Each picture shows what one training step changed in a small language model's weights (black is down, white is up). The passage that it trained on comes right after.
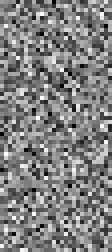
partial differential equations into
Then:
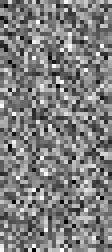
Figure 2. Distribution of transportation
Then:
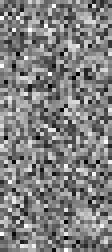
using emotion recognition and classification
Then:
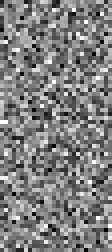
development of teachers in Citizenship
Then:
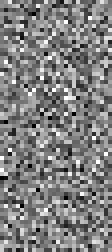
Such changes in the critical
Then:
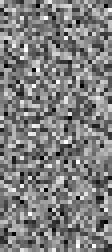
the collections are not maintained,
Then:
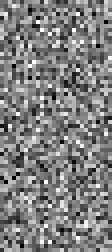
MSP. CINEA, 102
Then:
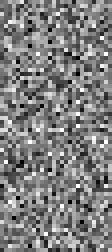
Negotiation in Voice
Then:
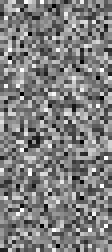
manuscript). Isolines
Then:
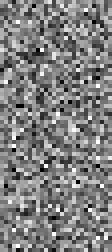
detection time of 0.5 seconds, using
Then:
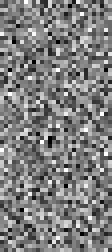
and also we explore the possibility of Common
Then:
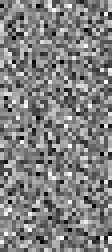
the previous ones, we ran another
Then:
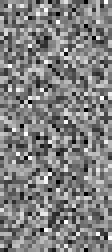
an outdoor cold environment that were
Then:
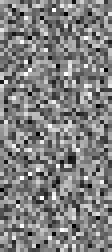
types ensured reliability and
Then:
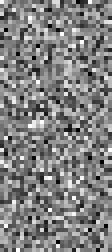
still illiterate. Due to the
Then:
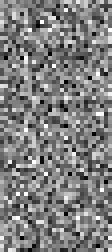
classification system allows for better team management,
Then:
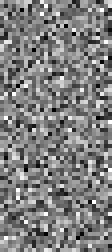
more likely to sit back and listen.
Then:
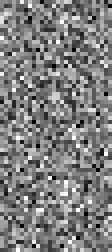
Truth' to draw attention
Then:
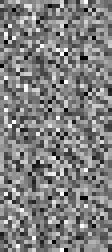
philosophical spirit of the
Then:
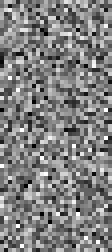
and integrated approach to best practice in
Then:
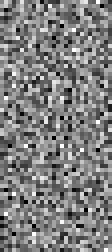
with rare-earths ions are key
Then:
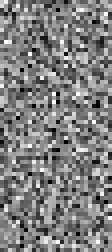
segregation in which it has been
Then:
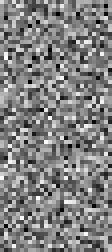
analysis, structural functionalism examines how
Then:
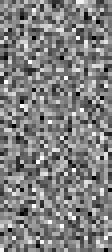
Jesus associated freely with the poor and
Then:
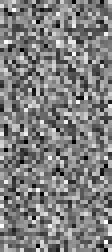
worldview and ideology of the ruling
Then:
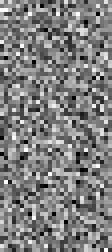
500 Electrical conductivity micro
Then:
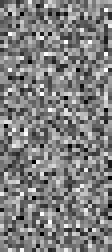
the time they devote and the commitment
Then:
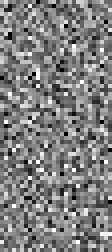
*Avanum Avalum
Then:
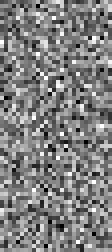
DoD and service/agency
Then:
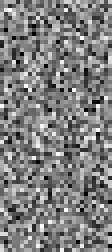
and cell carbon concentration (C) before
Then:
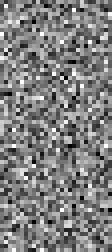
for vibrational analysis has been considered and can
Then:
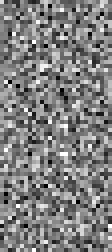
stakeholders around regional bioeconomy
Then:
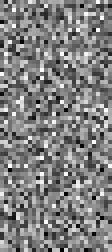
Maximum current of PV generator Figure
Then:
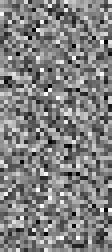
while the remaining states in the respective
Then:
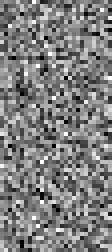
fresh lemon juice,
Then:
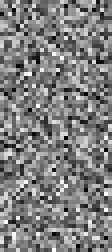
of segments of identical length
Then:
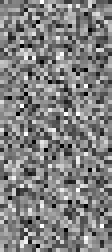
in Figure 1 we qualitatively show the
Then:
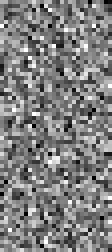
or Reverso provide translation services in over
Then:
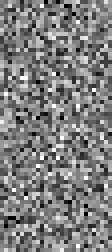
all operations Square meters Table
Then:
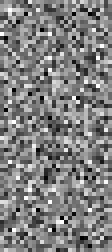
Data management plan X Ethics Deliverables
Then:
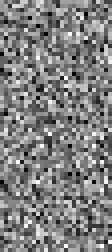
vulnerable to climate change.
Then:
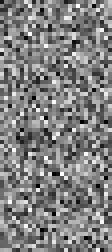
at all level; that organization should develop market
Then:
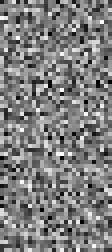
smoking outside. Moreover,
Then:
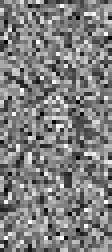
place that is nothing more than a
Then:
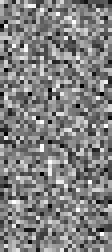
the world educational community led to the
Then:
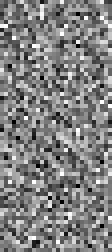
a problem solely of cancer
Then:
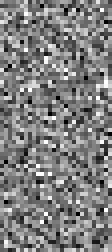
referees must use visual skills from other
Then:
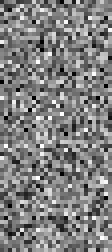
S. Kuthe,⁵ I.
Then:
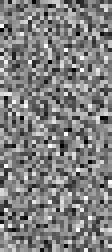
the third ($r \approx
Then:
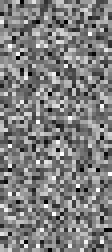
in South Africa is a
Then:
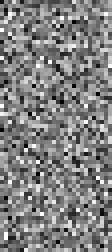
large-scale propagation of plants
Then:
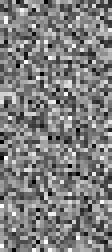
from transitions are relatively low and range from
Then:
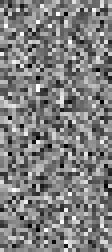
a package of flat-oval
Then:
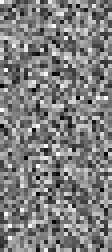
theory and scientific practice. The
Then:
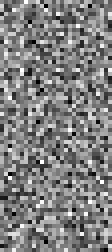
m -points and m -lines
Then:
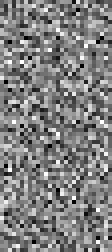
optics [iii'] and
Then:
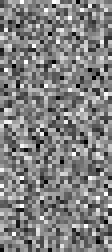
and improvement of grain boundary
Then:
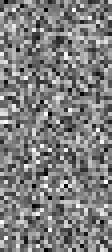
finite elements would increase. For this research
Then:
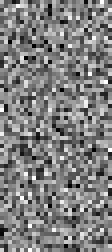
bubble to slug flow
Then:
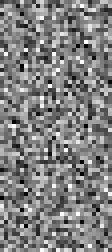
Muhammad Talha
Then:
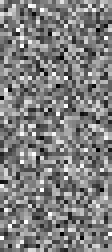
Sensed Information using Artificial
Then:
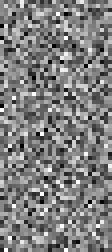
Gardaphoto. or other type of
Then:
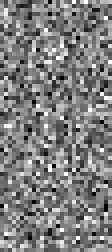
Lego League tournaments
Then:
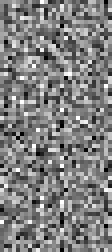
since he carries out a series of
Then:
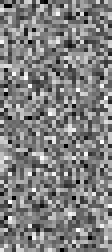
the development of a multi-connected control
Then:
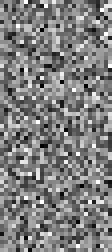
sheath material and die lubricant
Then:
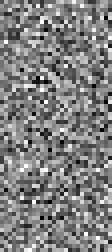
cranial blood vessels through
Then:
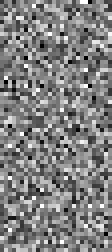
mitochondrial complex II
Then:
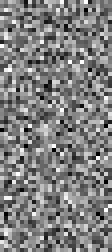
The title of this review article
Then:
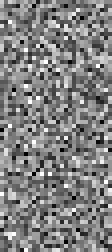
is seen as a form of signaling,
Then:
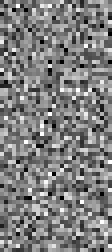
Bachelor of Science in
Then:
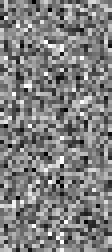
on original one-class SVM
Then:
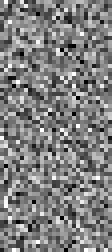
XVI-XVII vv.
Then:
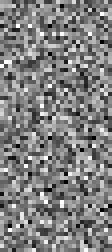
Access to records and precedent
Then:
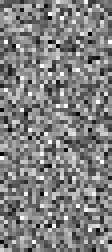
A mismatch of HSE
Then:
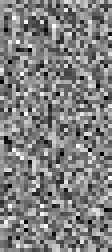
to mathematical methods. Hence, it
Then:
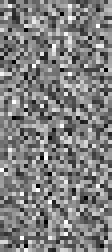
to the 5G edge application as well as
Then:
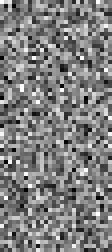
and BUF managed the analyses
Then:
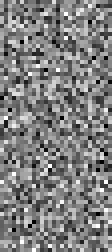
motivating workers. Mathaur and
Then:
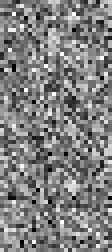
sustainability of growing cotton.
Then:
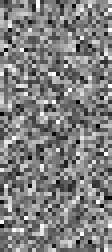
are expected to be accessed regularly and
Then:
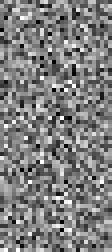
Springer, Karrer.
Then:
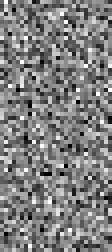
enabling controlling speed for report
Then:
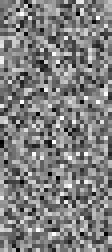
of “contracts” that the
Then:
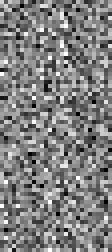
According to K. Lee
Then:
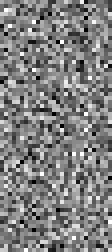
short time to complete, followed by
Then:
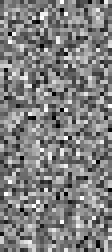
the constructed tensor model,
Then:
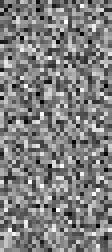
The Mufulira River
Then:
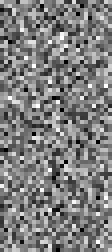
Study of the Static Torque
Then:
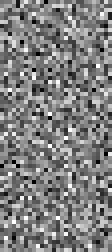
all parts of the country except
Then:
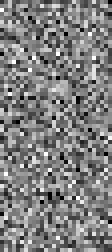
K. Pedemonte[†],
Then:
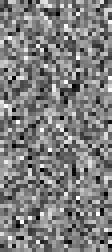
and it can be considered as an essential tool
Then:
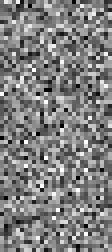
surface roughness and RE , depth
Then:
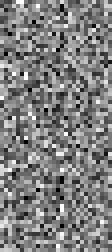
the SME Today, the
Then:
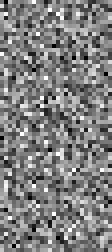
Left: original motion
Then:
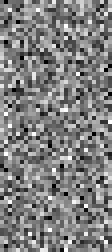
density normalized with respect to the
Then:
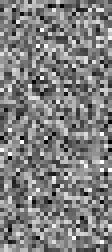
regulation of its scope of application by
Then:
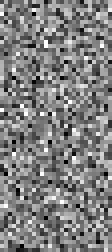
hybrid plug-in** vehicle
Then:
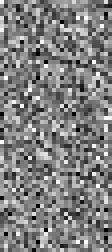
descriptive statistics such as mean and standard
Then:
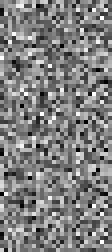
Declaration also marked the
